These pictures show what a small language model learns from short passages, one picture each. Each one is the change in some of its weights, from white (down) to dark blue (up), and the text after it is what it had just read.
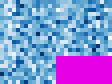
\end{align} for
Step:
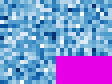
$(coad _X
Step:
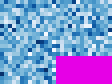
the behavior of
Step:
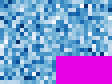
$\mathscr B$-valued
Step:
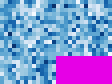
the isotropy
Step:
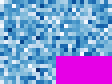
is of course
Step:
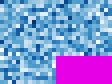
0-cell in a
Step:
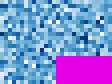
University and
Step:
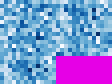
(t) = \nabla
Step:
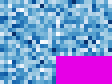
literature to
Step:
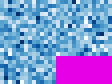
the number $k$ of
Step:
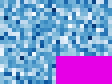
modular forms''
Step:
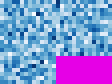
As can be seen from
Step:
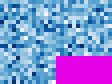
(bounded by the
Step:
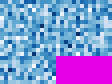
Details on the
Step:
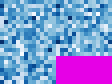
In a different context,
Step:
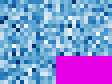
(black line)
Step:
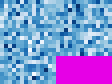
$\varepsilon_2$ are
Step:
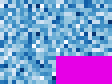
M. Berger,
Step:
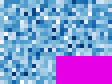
replacing the
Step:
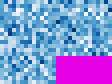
to $\tchange
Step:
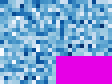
smooth component of the
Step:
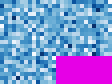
no order relation between the
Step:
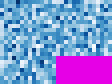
function optimization is only
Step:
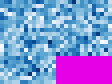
of Levin's
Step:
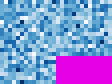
subgroup $N$ such
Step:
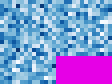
an integration by
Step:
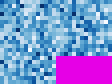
to learn exactly
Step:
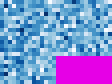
1 and 2 lead us
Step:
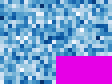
algebras may not satisfy
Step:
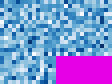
function spaces} Fix
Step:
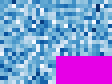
Lie algebra of the boundary
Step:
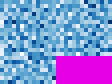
Mark M.\
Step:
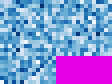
at a given time and
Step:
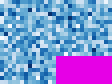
a dynamical system has
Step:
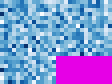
linear differential equations and the
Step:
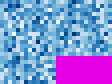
j_l$ are
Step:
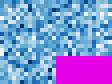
contact pressure
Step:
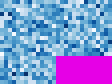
consequence of the construction
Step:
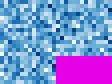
principal bundle
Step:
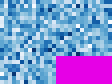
let $v_\nu$
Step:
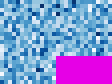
control problem can be
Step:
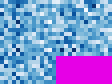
constant again depending
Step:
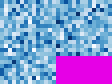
$\rho \in {\cal
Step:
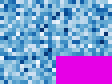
then~$c$ is
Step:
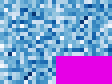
an MZ family
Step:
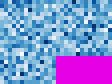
to ensure that
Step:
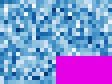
u=\emptyset$. As
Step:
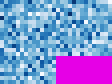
necessitating more
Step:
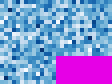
very active field of
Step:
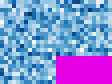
monoids and
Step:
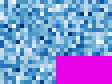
and (nearly)
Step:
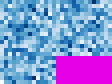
1$ in the case of
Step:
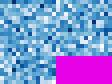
our recursive
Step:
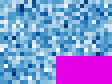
are small. Since the result
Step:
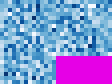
\medskip What is the
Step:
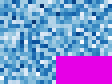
and Step 2 prove that
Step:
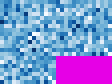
devoted to
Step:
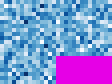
we apply the product formula
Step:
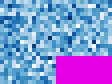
somewhat proved in
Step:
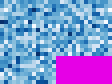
graded identity} of
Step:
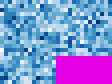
give an example of a
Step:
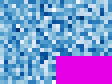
by the proposed
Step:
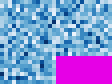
such that there is no
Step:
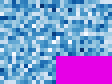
exists for all $\alpha$,
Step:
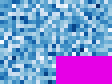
two solitons for
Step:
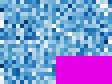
A detailed example
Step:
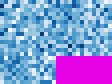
giving the corresponding control
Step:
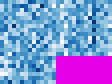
\overline {\Cal
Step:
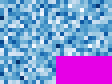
unitary tensor,
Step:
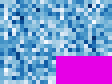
\int |\nabla^4
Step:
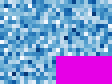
has the following properties for
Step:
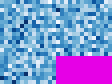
one sees that the
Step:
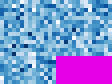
with the lowest mean number
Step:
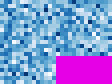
attention the fact that
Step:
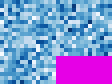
form of these identities is
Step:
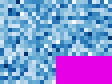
for every $ y\in
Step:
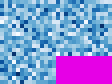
vector of high dimension, called
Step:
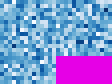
show that (64)
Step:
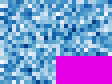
corresponds to the following
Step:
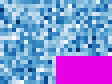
\newblock Spectral
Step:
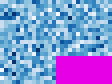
the blowing-up
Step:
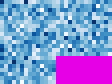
({\cal H}\oplus
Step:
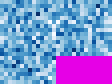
generalized to formal
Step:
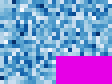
and only if $\mathcal
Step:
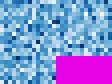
state information to the
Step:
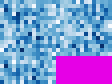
\oplus X'$. Let
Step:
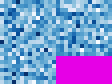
in the strictly
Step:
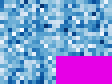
isomorphism $\cA$ can be
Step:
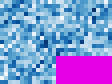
x \bar y]
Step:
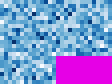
hold true
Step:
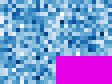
I_n$ a
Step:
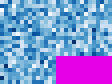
$p'$, respectively,
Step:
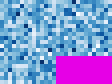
for some $s >
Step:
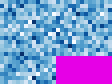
in higher dimension.
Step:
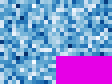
distance, by means
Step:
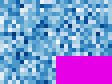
ideal triangles
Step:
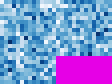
ici dans
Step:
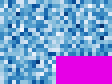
by $\mK$ is
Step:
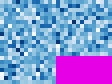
is random control in order
